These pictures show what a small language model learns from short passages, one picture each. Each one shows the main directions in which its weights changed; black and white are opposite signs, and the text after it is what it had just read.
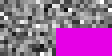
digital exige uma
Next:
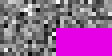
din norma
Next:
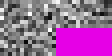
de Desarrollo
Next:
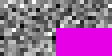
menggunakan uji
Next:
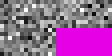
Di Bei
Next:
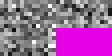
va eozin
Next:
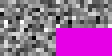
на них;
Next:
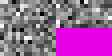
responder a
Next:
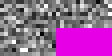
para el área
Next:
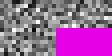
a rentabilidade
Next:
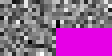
fato de que
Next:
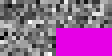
hajmi ham
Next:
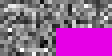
yo'li bilan
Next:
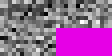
die technische
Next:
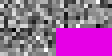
realizado nas
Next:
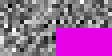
significado más
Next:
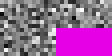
систему и
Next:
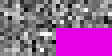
to structure
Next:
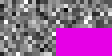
determinar a
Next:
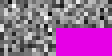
cosa sia
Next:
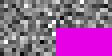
la relación
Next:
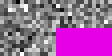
mercado de
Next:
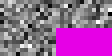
дети =
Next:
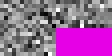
the Ministry
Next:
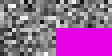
con mayor o
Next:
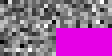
construction dans une
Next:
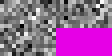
Rulos son
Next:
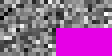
dignidad del
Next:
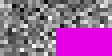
В процессе
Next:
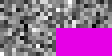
тем, что
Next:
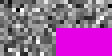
та моделі
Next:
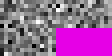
pada saat kas
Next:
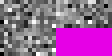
estrutura a partir
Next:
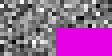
muero! me
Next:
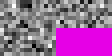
las representaciones
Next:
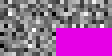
doirasi 2
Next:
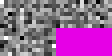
porte de
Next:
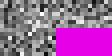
ensina tem relação
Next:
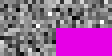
training of social
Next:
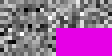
at Austin
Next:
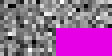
es acero:
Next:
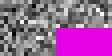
ve bunlar
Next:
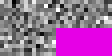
to such
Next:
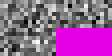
sikap dan
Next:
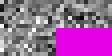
in overleg
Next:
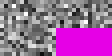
es lo que
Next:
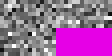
International Journal of
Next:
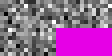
A procura
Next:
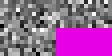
people of
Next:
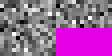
су потекли
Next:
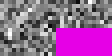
ser consultados
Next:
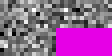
Science and
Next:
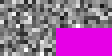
a realização de
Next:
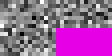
por tanto, no
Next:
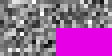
education system.
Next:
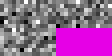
cada vez más
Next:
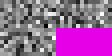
e pardas,
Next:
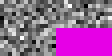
parte de las
